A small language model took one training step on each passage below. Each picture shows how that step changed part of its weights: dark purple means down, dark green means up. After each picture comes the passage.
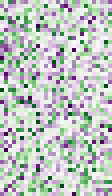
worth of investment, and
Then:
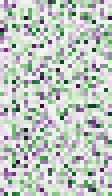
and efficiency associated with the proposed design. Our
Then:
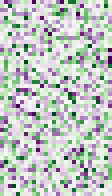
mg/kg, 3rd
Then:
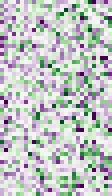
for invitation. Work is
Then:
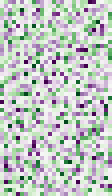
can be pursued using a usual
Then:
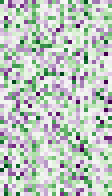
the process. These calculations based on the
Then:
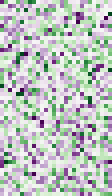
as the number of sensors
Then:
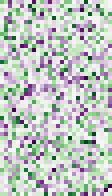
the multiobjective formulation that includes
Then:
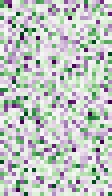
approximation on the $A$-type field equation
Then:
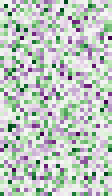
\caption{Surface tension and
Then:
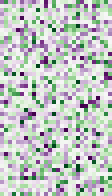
vapour in petri dishes
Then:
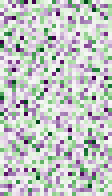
is some conformal factor,
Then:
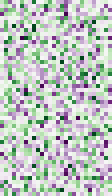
tidal disruption of a
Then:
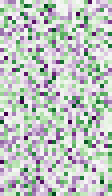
through a relentless search for better
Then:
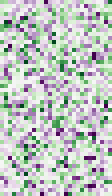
an egoistic point of view
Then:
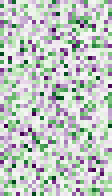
Statement of informed consent
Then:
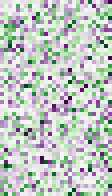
Sousa ISRIC – World
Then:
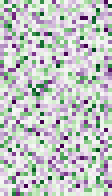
comparison to enterprise data.
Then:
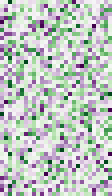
the data collection and processing workflow.
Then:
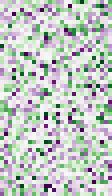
of the rule-based classifier
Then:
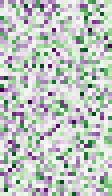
disjoint stable branches,
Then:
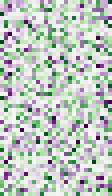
a previously adapted version of the evaluation
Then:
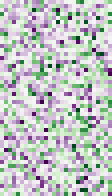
to serve food after order. In
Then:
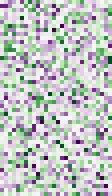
predicted to be 4.42
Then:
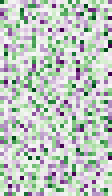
Chain. By contrast, due to the
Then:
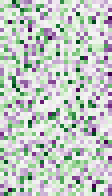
transcriptomic and metabolomic
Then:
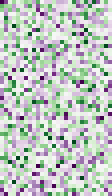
time, conversion, length of stay
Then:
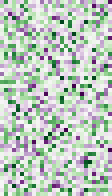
Application of Housing
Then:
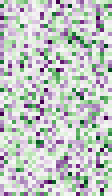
Password, and Concentration
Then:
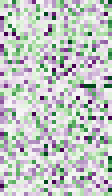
co-\linebreak occurrence and
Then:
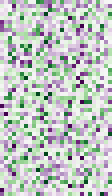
industry professionals, and government
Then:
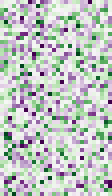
in Kufr Aqab.
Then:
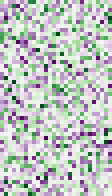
with water until the washings were
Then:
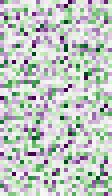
between entrepreneurial
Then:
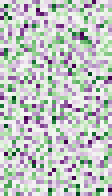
the 4d dilaton
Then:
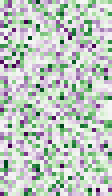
segmentation out of the clinic.
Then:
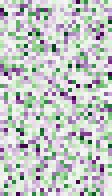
It is assumed that the drug is
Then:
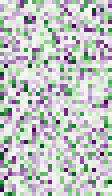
of processes enables people to continue
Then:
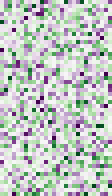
than coding symbol to a
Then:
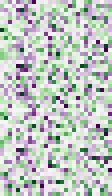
Oyo as Oyo.
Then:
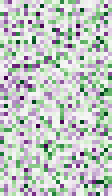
strength in the surface plasmon as a
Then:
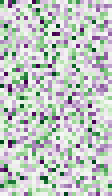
potentials used in this paper. On the
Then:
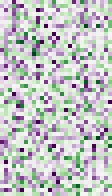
series prediction method to predict the next
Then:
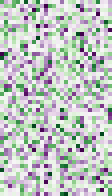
Pollicis Longus,
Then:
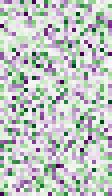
used a local REAP-48B
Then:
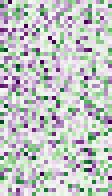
under $N_L$ should be
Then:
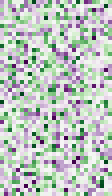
in general. \begin{remark}
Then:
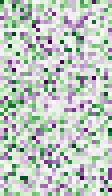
Performance Testing 4.
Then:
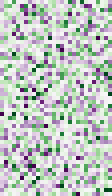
al. 2024 Cynodonto
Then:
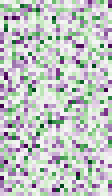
related. It was also found that process is
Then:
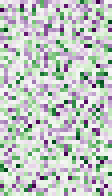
In order to compute the space (or
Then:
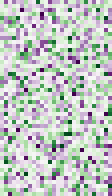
given basis \{$e_i$\}
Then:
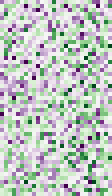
tilt could be caused by a
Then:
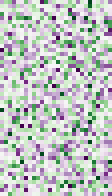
system from [27] is extended to
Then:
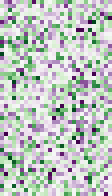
must be able to provide positive and true feedback
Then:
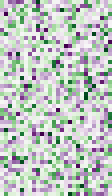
interaction with the localized spins,
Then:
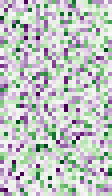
of electron correlation on the properties of
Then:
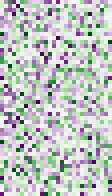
percentage terms in raw data, the
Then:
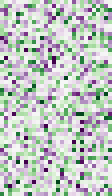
RAIS Conference on Social
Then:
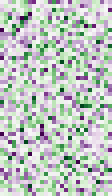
phytosynthesis of the
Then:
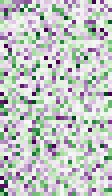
version of that. Thus it is interesting
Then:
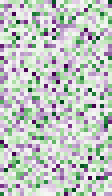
two main independent variables—while maintaining
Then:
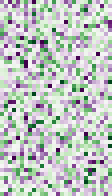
with the fishery sector, to
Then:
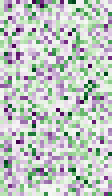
IDPs, farmers
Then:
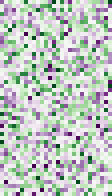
**Figure 1.** Monthly
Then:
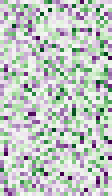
below. 4.1. Desk
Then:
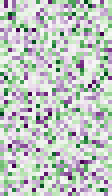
0 and 1, which quantify the
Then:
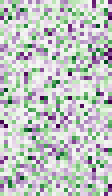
are odd primes). Furthermore,
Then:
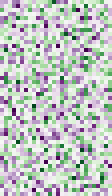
the proportion of women who lived
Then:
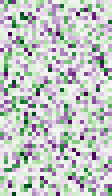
data set derived from the spectroscopic
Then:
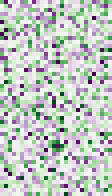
result in a significantly higher recall for
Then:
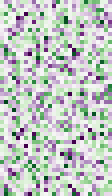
consistent with the WMAP estimation
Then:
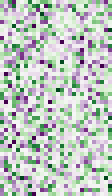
included in it. Perhaps the
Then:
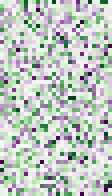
and video deblurring.
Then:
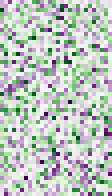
overlap regions between separate scans
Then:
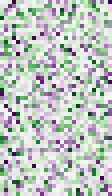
of space density distributions with RR
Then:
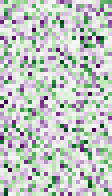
the Rangpo River basin
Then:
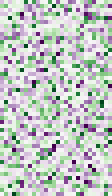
relative humidity of our measurement point
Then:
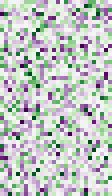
impurities is $1\%$. }
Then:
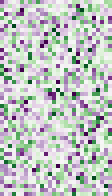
is defined, for $i = 1,
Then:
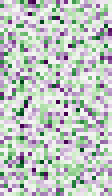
system. Moskwa,
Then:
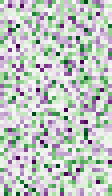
the following expressions: $\omega =
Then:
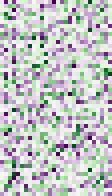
galaxy. sGRBs with
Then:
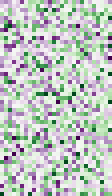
their mother organizations had a
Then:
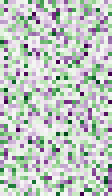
to unionize to employees.
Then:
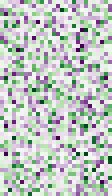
diameter, length, ground
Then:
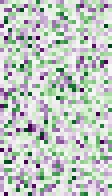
at first glance hated each
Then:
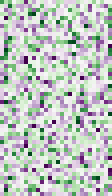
Researcher with the AI and
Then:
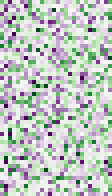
workload factors, with possible early detection
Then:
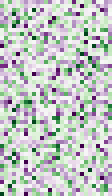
[12] is also from sun
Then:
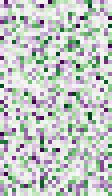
features to improve the adoption and usage
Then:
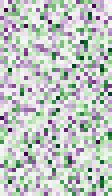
for $\sigma t \gg 1$ have
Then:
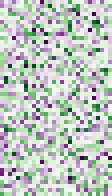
dispersed and heavily
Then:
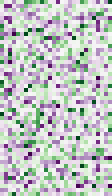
useful references. We acknowledge
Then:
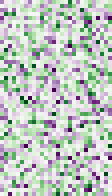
$\alpha$ and $\beta$ are set
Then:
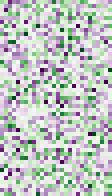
a coordination and evaluation activity will
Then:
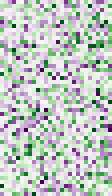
than a maximal value. \item
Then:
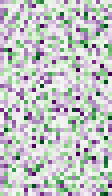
non-trivial behaviour may reflect
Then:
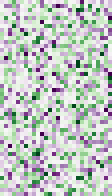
calls for solution. Thus, measurements and
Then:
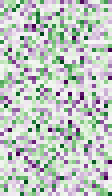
oryzae*. Among the
